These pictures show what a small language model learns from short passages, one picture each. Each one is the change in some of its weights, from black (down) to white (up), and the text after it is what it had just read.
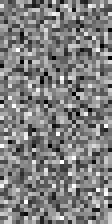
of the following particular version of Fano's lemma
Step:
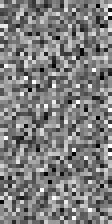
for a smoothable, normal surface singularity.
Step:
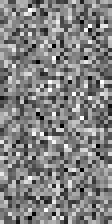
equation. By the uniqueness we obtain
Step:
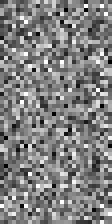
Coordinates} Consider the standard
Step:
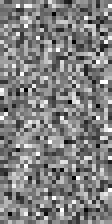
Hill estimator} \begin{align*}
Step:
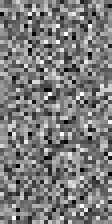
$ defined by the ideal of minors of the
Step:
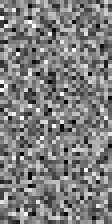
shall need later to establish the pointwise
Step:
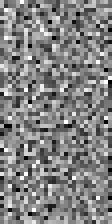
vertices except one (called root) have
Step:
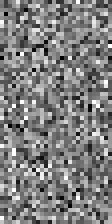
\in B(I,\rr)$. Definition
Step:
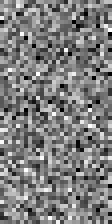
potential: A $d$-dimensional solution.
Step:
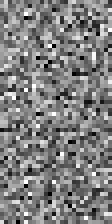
section describes the evaluation metrics used
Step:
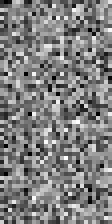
the atoms from both slabs are
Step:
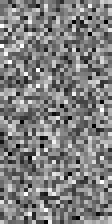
to bring any information (for $\Sigma
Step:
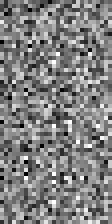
$x\cdot f\cdot y\in
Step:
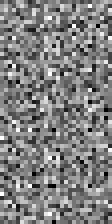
results are to the details of the true
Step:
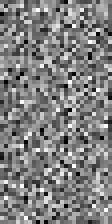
we associate with DM. } The most
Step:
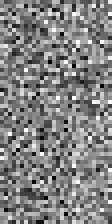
of RGQD. As Figs.
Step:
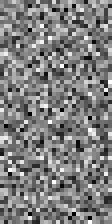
lateral variation, where $d
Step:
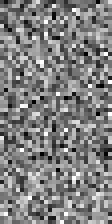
redshifts the number of galaxies
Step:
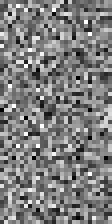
are difficult to resolve numerically,
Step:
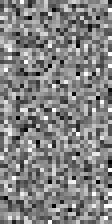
line corresponding to thermal equilibrium cases over a wide
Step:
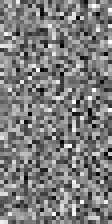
$\nu = 1$ case. A model that
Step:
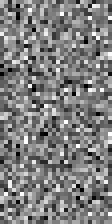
rest of the paper is structured as follows:
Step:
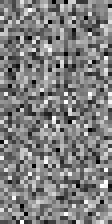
motion for the satellite are the classical
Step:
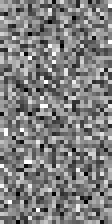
that for $\bfZ_0$ in
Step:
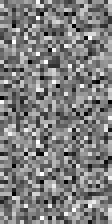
your direct superiors, such as
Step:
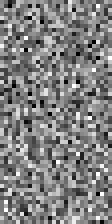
triangles are ``increasingly
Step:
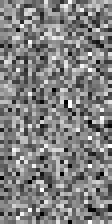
field. Let $H$ be a
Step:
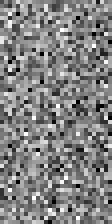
discovery provides a powerful theoretical foundation
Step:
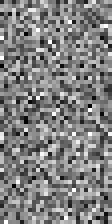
Soit $n\in\N.$
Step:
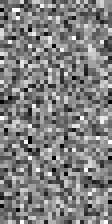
(there is no restriction on the total
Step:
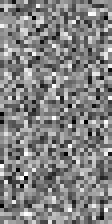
circle(.1); \foreach \x
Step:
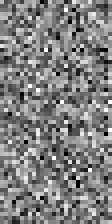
strain energy. Starting at time
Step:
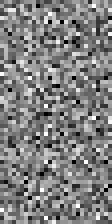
change in the magnitude of the mechanical momentum,
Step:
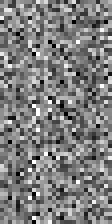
perturbation becomes weaker as the distance to the
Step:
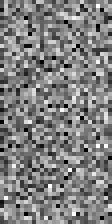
situation a more memory efficient data structure has
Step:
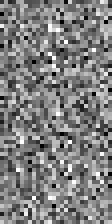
it (a) has a total of
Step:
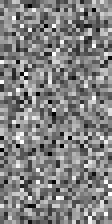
which defines a (pure)
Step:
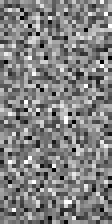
latitudes, thus contributing
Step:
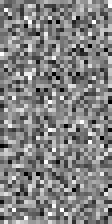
to electrons participating in an individual
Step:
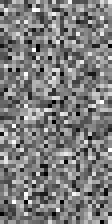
and k is the curvature parameter, which is zero
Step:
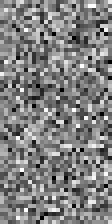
discrete crack. Therefore, results of both
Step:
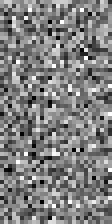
the number of bad subsets of
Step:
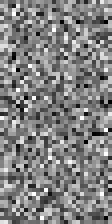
spaces, on the other hand. Thus, some
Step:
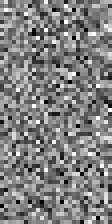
function of exponential type. We discuss a version
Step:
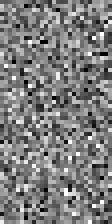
in measure between $A$ and $C$
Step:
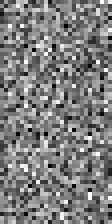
is not empty if $A_o <
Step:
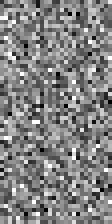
or social interactions settings. A common feature
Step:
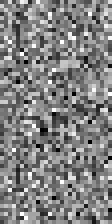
crowds in estimation tasks}. Our
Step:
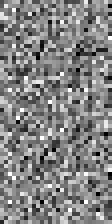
18]. Less well understood remain natural
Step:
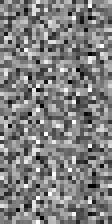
keV band and the BAT spectra were
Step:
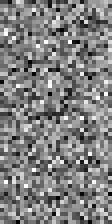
the UV by about 1 day at
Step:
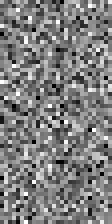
to give on the {\em mixing
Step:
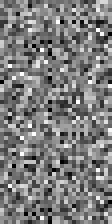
now consider the quasi-periodic
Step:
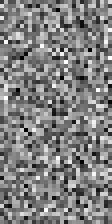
for our construction came from the theory of quantum
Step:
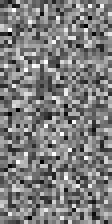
add to the complexity of the system
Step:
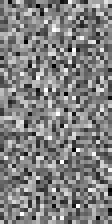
an LAB sample. The rising and
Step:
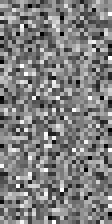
that we do not require a distribution to be a
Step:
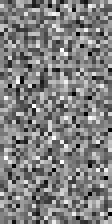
of other assets within the dataset. This
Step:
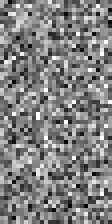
System. \subsection{Existence
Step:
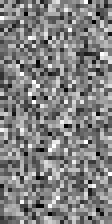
Trans. Amer. Math.
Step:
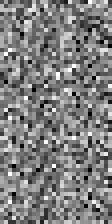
Riemannian manifold of dimension
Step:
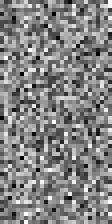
extracted as \begin{eqnarray}
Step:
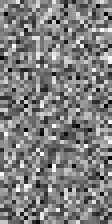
by container, bulk, and
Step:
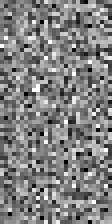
thermal emission of disks arises from
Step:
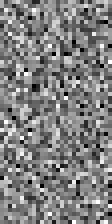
get all intermediate results, and also for the
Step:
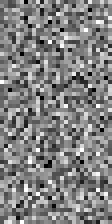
to maintain cohesion. This difference
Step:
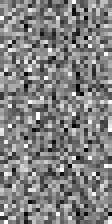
topology-guided approach by explicitly
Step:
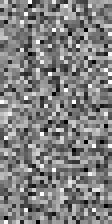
fraction of small earthquakes $m
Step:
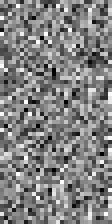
AES-128-bit key
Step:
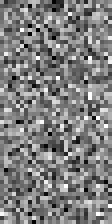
gluon shadowing at low
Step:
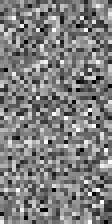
3.4 that $Y$ is formal.
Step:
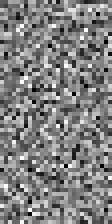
}_0}$ of the hyperbola.
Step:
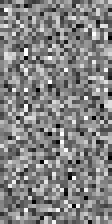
be done following the original idea of
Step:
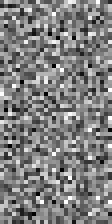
of IAS/Park City
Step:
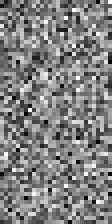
The QPDs play a
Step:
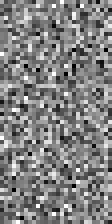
to \noindent (a'): There exists a
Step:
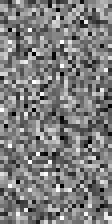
the asymptotic behavior of $\chi$ as
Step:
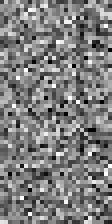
In the case of the transversal bundle of a
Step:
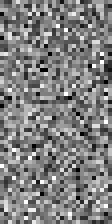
$C$ except to note that it is
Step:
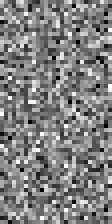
interpreting the quantum wavefunctions and understanding
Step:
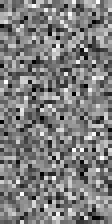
the typical appearance of a
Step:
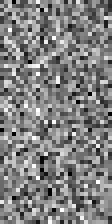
raised \cite{hartman}. Since
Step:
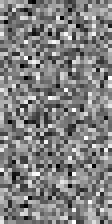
of interest. \item[Financial
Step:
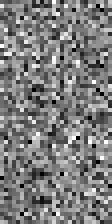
behavior of the MLE and of a
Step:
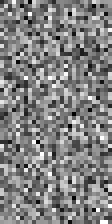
for describing horoballs.
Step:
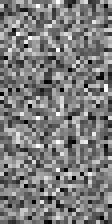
theorems we get a complete classification of the
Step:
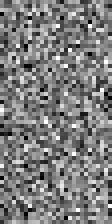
$c$ will not imply a
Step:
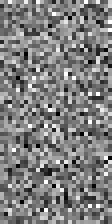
from the description of the ternary product in
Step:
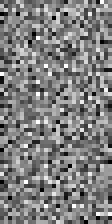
we should recover the result of a single
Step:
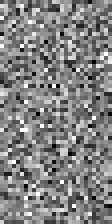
are found by solving the eigenvalue problem using
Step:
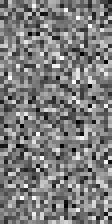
at each cusp $t$ of
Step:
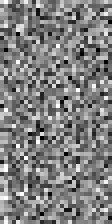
a conjectural exponential rate of convergence,
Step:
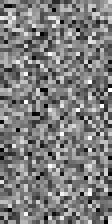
been explained, or a reference is given
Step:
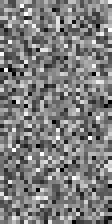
property $T(s,s)$ in
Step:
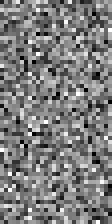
\emph{multiplied} by $\alpha$.
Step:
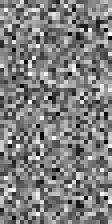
noise} by ordering them via either their
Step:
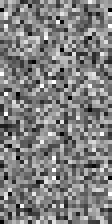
As we need vulnerable code examples for
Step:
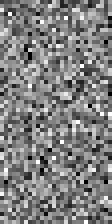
We write $$ \delta_{\square}=
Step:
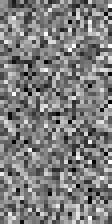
Sweedler in the development of
